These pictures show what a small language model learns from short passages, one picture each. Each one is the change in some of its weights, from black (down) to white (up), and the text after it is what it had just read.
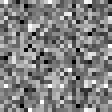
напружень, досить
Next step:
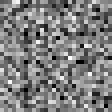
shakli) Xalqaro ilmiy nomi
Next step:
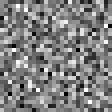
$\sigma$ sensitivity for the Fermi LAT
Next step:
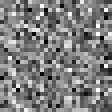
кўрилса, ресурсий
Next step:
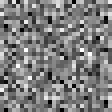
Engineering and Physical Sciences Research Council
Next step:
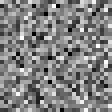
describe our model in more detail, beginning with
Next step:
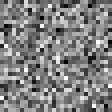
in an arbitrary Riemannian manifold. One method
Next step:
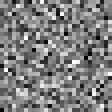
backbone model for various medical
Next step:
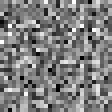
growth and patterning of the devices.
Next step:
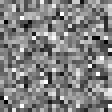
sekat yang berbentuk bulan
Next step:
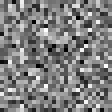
guru profesional, dan
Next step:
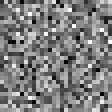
operator $L_{\text{min}}$ there exists
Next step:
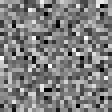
видатного вченого було
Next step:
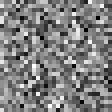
de coagulação VIII de 2 a
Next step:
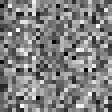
и прогнозировании
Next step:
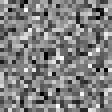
values consistent with transverse spread for some larger
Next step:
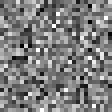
exists, then for any consistent r.e.~
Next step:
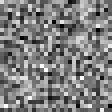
bracket. Then the following identities hold true
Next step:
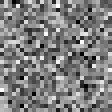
\smallskip \noindent [4]\hskip 5pt
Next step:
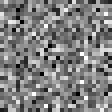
extends trivially to $\tA$ by
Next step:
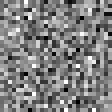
UVP, trabaja como equipo
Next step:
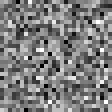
$\hatt\beta$ is unique and easy
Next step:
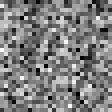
cost-coupled LQG problems with
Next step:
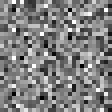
o‘z ichki qoidalari va
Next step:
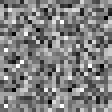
metrics on shape spaces with values in Lie groups and
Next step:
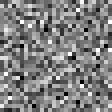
$\fund{\Sigma_2}$. In particular
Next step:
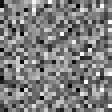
ilişkin ilk belgenin
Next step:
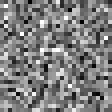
same-sign muons is when a
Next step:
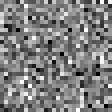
dot product of the vectors composing this
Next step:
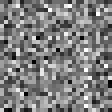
металевий сортамент у
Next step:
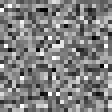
a new parameter $\bmu$, and successively
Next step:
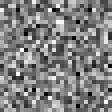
\ref{P-set} to choose a
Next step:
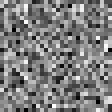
Let $\{r_t \}$ be a stationary
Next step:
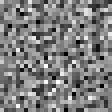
даражада прецедент
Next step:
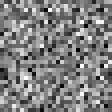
likelihood of detection during observational visits; and
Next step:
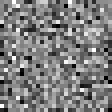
de colágeno ou suportes
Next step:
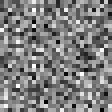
is the spinodal instability.
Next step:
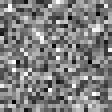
never relevant. Here, we focus on the
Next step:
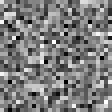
$y_l\geq y$ (see
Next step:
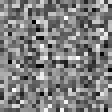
$\Phi$ of data-sampling
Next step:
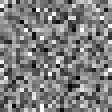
First note \mn \begin{enumerate}
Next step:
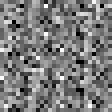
dunyoda yetakchi davlatlardan
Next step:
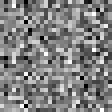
D, Hazarika N.
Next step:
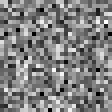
$\Gamma$ be the dual graph of the special
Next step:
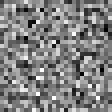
1/T$ in accordance with the
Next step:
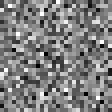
a single, fixed atmospheric depth.
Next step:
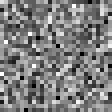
prime $p$ a standard evaluation shows that
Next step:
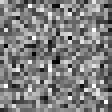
state on it's own. Or if the
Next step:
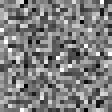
As a comparison, similar to figure 1a,
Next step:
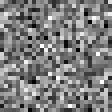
consider a pair $(\alpha,\beta)$ of
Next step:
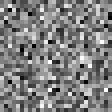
efficiency. Once trained, the
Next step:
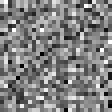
the influence of the ROI size at four
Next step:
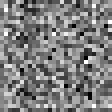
and the circle in b) marks the critical
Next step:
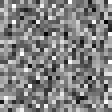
in Astronomy (AURA) under
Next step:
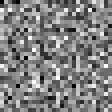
su interacción permanente con esta
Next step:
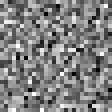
$\ZZKcq$ as a convergent
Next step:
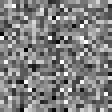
bo'lsa, o'z
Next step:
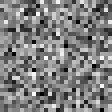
instance, Wan \cite{21} provided
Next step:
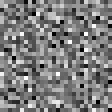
que Ayamé est une zone
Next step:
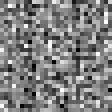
\emdim_Q(X)$, and the
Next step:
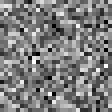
to remain popular or to garner votes
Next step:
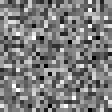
be in place to deal with data streams
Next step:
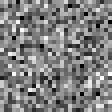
the coherent probe photons deteriorates
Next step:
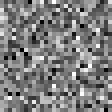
distances \cite{dan_paper}.
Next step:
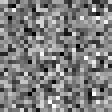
Substituting \eqref{32}, into
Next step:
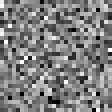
ilustradas que fizeram uso da
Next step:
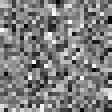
% just like the second author. % To
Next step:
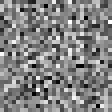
ankündigte. Dieses
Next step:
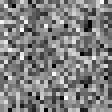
retro Banach frame associated to
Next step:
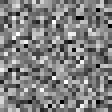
No es necesario que haya peleas
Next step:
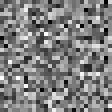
smearing of discontinuities in
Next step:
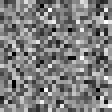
мамлакатимизда сув
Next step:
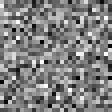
Ornstein's non-estimate
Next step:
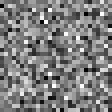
expenditures; management; martial
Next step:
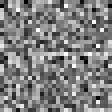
ahamiyatga ega. Bu
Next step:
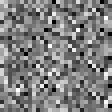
\theta = \psi + \eta
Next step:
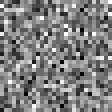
few voters pose problems for the considered
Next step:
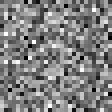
to check that $|G:A|$ is
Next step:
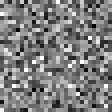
universe and an asymmetric dark matter
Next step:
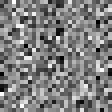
towards resource efficiency. 2014. June.
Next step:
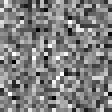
to the transverse field \(h\), defined as
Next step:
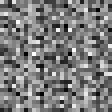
Стандарт подготовлен
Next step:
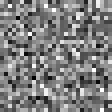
3 bulan dengan cara disuntik
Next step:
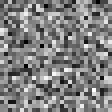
The iteration terminates when any of the following
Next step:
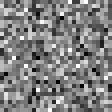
with a general linear system and addresses both asymptotic
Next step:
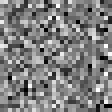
\mathbb{R}. \end{equation}
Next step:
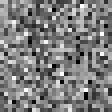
to test our approximations. Our mesh in the
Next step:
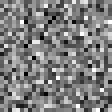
CNRS, Supélec, Université
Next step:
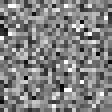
Zapasko, Ya. P.
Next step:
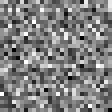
indagar con los estudiantes sobre los
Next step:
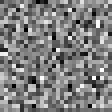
no-penetration conditions. The outflow
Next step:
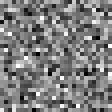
boundary springs and dampers, exponential
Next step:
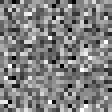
bajaradi: o'simlik
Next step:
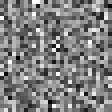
for both the fog and cellular massive
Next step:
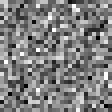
of the $z$ integration is very important for
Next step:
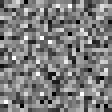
response to this kind of deformation.
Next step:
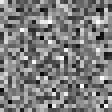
is set at $t=0$ and
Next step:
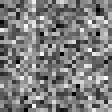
И. Твердение цементных
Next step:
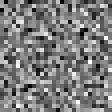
kamchiliklari batafsil tahlil
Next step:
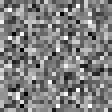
باشد و دقت
